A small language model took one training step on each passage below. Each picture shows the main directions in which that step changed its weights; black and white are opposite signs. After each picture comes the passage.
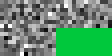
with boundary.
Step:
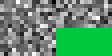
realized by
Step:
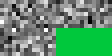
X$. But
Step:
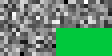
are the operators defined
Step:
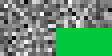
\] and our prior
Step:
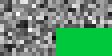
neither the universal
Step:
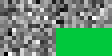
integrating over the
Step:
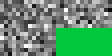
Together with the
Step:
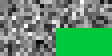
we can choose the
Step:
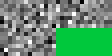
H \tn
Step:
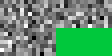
be interesting to
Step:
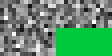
point $x$
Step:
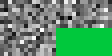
observed in
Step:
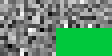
about processes with
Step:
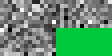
can be easily
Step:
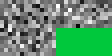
performs an approximate
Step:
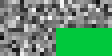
transition kernel of
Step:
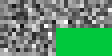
continuous function are constant
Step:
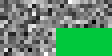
For a masa
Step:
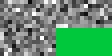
well absorbed
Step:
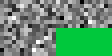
then $X$
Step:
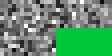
we must have
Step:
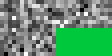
bound radius is set
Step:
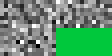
manifold $M$
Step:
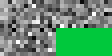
Several applications were
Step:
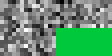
distribution, for all
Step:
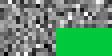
corrections is
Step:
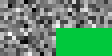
convolution. We
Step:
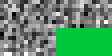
are no sum
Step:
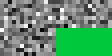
\qquad &k
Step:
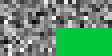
four\/} point
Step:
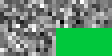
Then there exists
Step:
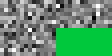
our proceedings
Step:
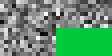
therein for more
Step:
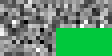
Hoste and
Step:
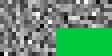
exemple la
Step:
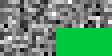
method, presented here
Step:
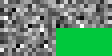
$\alpha \in
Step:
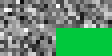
sign analysis.
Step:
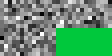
follows that \[
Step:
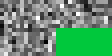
tool for solving
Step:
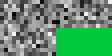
are satisfied, then
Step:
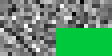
we have provided
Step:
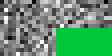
\BB$ a
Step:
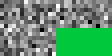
of rings.
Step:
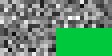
When passing
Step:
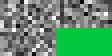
the complicated
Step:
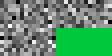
provide details only on
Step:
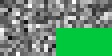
C$ of
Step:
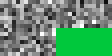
three nonzero
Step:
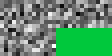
on whether the graph
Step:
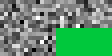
and it is always
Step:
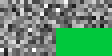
prove the more strong
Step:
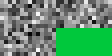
4 we write:
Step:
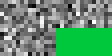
comments, which
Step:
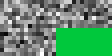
Hence, for
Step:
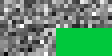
(Recall that a
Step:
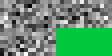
A)$ where
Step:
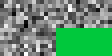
has no zeros
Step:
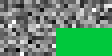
terms of the
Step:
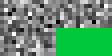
every $x$.
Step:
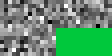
any rate.
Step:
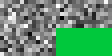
{\it Proof
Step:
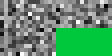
the edge of which
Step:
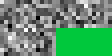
So there exists a
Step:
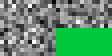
a context dependent
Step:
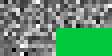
partitions of weight
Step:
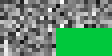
operators) the
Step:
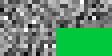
$\Delta t
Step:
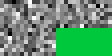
was clear,
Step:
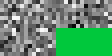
respectively. We say
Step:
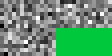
to Bruno
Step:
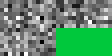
particular that under some
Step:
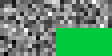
${\mathfrak T}$.
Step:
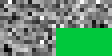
hence that also
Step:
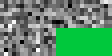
terms with two
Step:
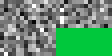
\rvert =
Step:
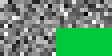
see also recent
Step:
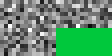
subject to affine
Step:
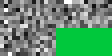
= \sum
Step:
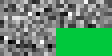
denote the outward
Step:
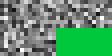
elements $a
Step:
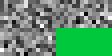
finite subset $F
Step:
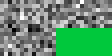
approximations with
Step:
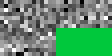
= G$. Then
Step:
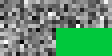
of an oriented
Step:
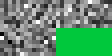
a simpler
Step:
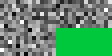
and coupled
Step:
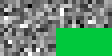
\noindent {\rm
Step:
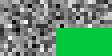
R$) with the
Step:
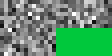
the problem becomes
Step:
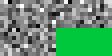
parameter $\alpha$
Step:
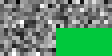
normalisation of
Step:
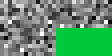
more regularity in
